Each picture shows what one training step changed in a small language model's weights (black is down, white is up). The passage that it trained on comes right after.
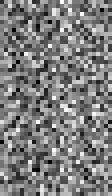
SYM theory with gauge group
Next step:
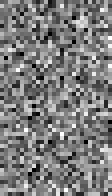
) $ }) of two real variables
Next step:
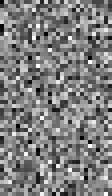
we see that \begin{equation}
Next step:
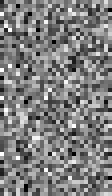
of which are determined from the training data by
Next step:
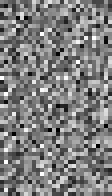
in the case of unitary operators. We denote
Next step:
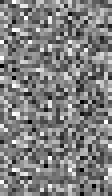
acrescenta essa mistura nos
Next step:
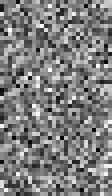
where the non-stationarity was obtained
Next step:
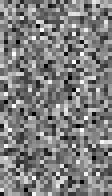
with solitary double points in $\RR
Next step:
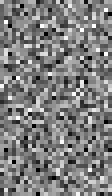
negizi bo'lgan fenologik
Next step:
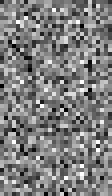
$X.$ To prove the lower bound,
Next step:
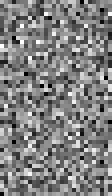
which in 1992 was puted by
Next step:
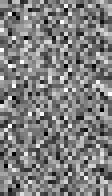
*ditirambos* que un
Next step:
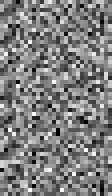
oshiriladi. "Har
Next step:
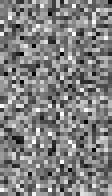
dan asuransi. Mereka
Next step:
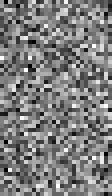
representatives. For each of them one has
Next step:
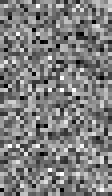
11. Таъмири
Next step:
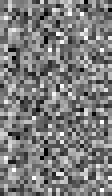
REALIZAÇÃO DE
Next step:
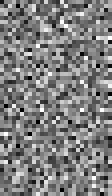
therefore we must have $x = y$,
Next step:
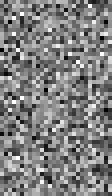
tests. These competencies are knowledge
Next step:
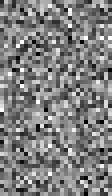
mg/l, XPK
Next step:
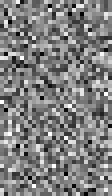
morphology on orbital timescales
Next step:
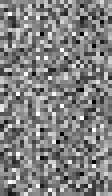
doğrultusunda başka
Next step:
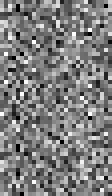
AUTINDEX wurde im
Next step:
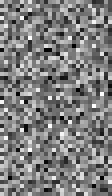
Республики Узбекистан».
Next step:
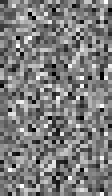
| Fig. 6. The evolution of
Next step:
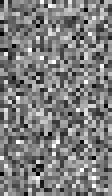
& Kabat-Zinn,
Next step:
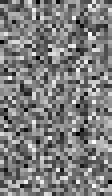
resonant $s$-channel
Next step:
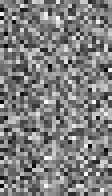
the moment the conviction
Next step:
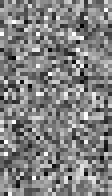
\begin{multline*} T_{11}
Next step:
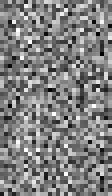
bolesnika, kao i
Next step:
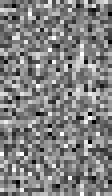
\cdot \bar{y}, k
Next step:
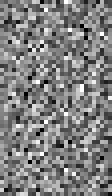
estudo na internet sobre notícias e
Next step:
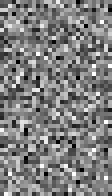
choices which are allowed by precision
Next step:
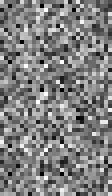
сидерический период
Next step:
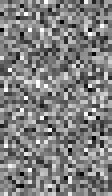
belgilar, g'oyalar,
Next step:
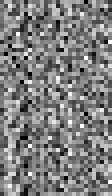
PSRs closer than
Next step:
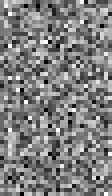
solutions, and for sizes greater than or
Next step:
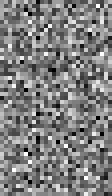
orthogonality of horizontal and vertical
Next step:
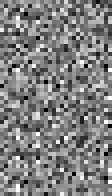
each light particle with the fixed sources, following
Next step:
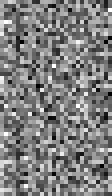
prime) ideals of $A$. For
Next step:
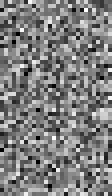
are a total of 12 independent rates
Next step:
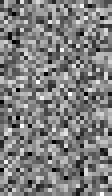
de l'Assemblée
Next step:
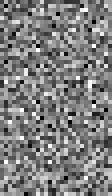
may need optimization for high-throughput
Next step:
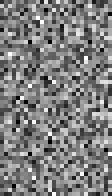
high dimension can be access from a physical
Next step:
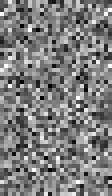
space time the region of integration is $0
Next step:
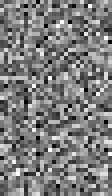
form of the regularized loss function is:
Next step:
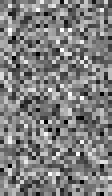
CKB. In Fig.
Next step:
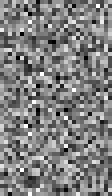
orthogonality of the Gaussian measures
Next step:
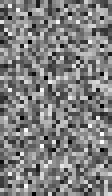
defencelessness but,
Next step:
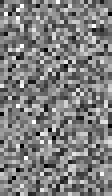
propagate. In the following sections, we
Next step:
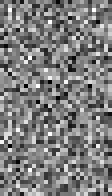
the effects of ceasefires on
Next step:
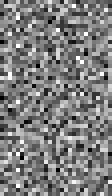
introduction to theory, policy and
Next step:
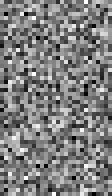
and turbulence might lead to similar effects
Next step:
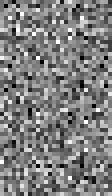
\bibitem{cdflr} M.
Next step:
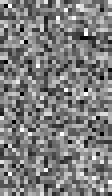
formula. \\ \textbf{A
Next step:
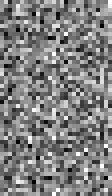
ular hech qanday ma'no
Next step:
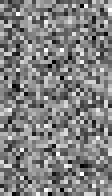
zaman veya “boş” olarak
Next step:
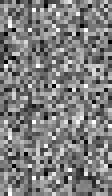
\begin{center} {\bf
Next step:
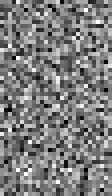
to Azerbaijan and
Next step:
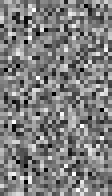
component $R_{AA}$ in
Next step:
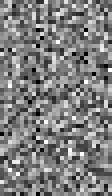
along with the 1D and depth-wise
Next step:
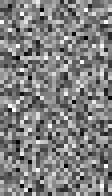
ndikojnë në
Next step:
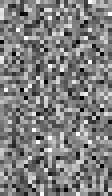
function of $S(f,L)$
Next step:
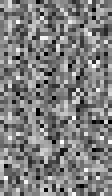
of $\theta$ sampled at random,
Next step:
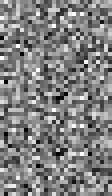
phase fluctuations of the mass density
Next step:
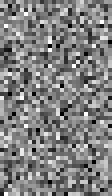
Info Received date: 25
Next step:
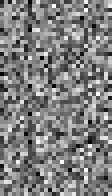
is the same as \begin{equation}
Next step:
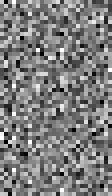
между супругами
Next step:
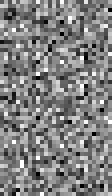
почверного зв'язку
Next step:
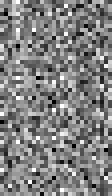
tayyorgarligini maxsus
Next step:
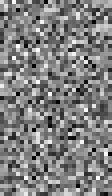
matrix. Invariant quantities such as thermodynamic curvature
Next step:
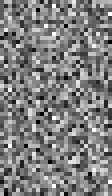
values and errors of the charm and
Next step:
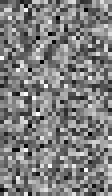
interesting from complex system perspective due to
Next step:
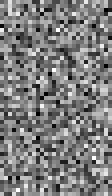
of random graph theory and we specify the
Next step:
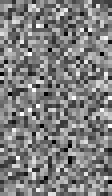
as model sets (this scope
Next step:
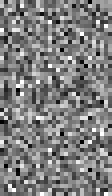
– Build 22 Note rilascio
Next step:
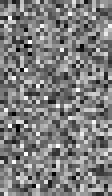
timing in the radio to be
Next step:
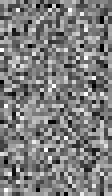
in the 6th Generation
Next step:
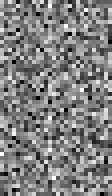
four different photon energies: a) 40
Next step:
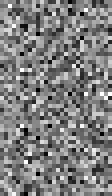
baseline in one PMT channel add
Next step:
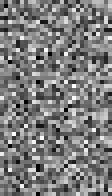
the equality of the coefficients of $%
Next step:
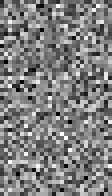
solve the other question mark we also did some
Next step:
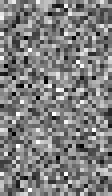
fueron evaluados. -
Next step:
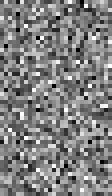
... \right\rangle$ the
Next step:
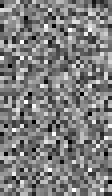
separated by two years. The outflow
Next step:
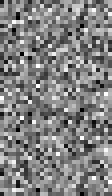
\begin{equation} R(\rho)
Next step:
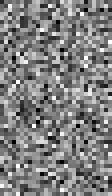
NA & NA \\ \hline Algorithm
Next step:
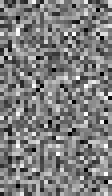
of animals have been recorded in
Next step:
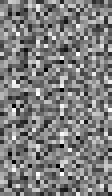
тўғрисида” ги
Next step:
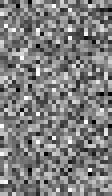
z_n w_1 \cdots
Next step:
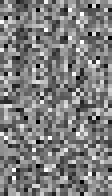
properties of $Q$ and $P$,
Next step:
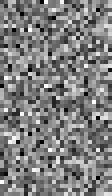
is also given after the object name.
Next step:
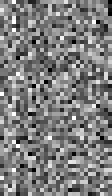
error estimate on these approximate solutions showing: \[
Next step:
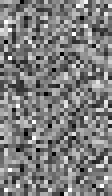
of disorder on molecular motion in cell
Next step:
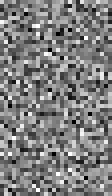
96} lesquelles
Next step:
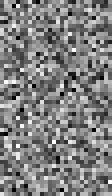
method of pulse-width modulation //
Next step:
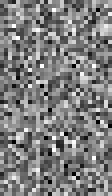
is characterized via the decoupled
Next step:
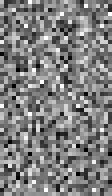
January). The Importance
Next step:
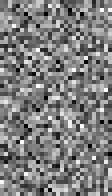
the TI/FMI interface.
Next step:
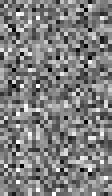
diberikan sensor lalu
